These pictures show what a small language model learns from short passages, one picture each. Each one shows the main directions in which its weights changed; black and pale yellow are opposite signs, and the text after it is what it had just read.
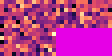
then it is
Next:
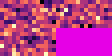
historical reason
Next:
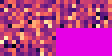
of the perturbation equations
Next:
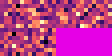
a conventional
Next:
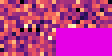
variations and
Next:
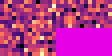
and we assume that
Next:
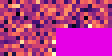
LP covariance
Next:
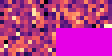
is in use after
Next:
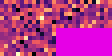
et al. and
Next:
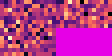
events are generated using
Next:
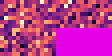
the 2PI
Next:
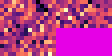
samples belonging
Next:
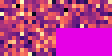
calculations (one for
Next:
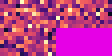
a detailed derivation
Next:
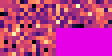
smaller disk age
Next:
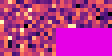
given system which play
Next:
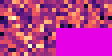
in panels
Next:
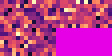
by simply
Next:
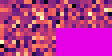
includes the changes
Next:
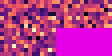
view this result as
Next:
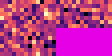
PSF in this
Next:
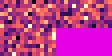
corresponding standard values from
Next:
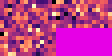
flux is about
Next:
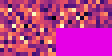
using a covariant
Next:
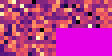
on small angles
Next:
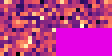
these patterns really
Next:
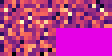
the equation of motion
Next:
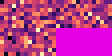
the noise reduction
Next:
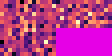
the proton
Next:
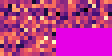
nv =
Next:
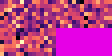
relaxation time
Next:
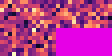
about the edits
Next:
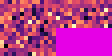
None of the
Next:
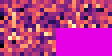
polarizance and
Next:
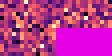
gold structure
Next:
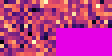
distribution at any given
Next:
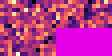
that on the
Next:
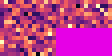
would be selected
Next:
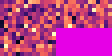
time an event is
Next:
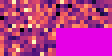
that operators induced
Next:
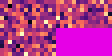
parts of the
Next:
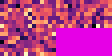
nonzero matter
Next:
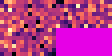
collaboration at
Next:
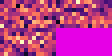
the same block,
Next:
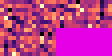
in our calculations are
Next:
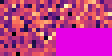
the environment and the
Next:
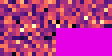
has the same
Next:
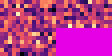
dominated by this
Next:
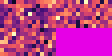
entropy naturally
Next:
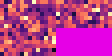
Here we will
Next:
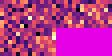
large. The
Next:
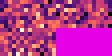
to interference
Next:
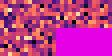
calculations of the paper
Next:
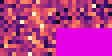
aim to observe
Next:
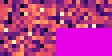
assume a thermal distribution
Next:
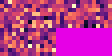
of the recent
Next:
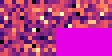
In the next
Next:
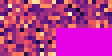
power and its
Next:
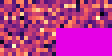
In another word
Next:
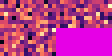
which appears linear
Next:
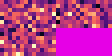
magnetic anisotropy through
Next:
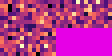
lurking within
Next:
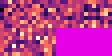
Due to the
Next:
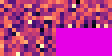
of the overall
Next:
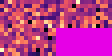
of the single particle
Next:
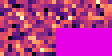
its coherence
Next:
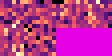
properties are more
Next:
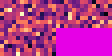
Eight events are
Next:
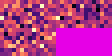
an observed photon frequency
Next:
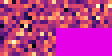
coupled channels calculations
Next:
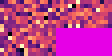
the bound for
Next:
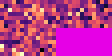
appropriate to
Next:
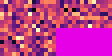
hopping and
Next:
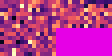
dependence by defining
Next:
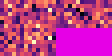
detector. The optical
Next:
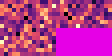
$i$ and
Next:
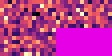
possible to give a
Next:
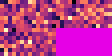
endows this
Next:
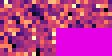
organized as
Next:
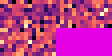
often the following
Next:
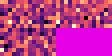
have the same mass
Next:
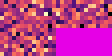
the affective
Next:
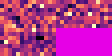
be viewed as
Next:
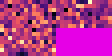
evaluated in each
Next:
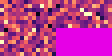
to be relevant when
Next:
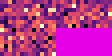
to average the
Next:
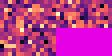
formulation of
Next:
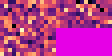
from flux periodic
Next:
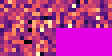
of the present study
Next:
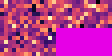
play a significant role
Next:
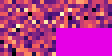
A similar behavior is
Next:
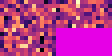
while hydrogen
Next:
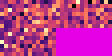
only for a constant
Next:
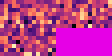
it provides a
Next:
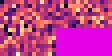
the Nambu
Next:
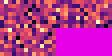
direct exchange interaction
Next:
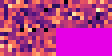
case, if one
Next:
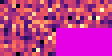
the fact that the
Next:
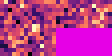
allows one to get
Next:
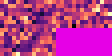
another possibility is
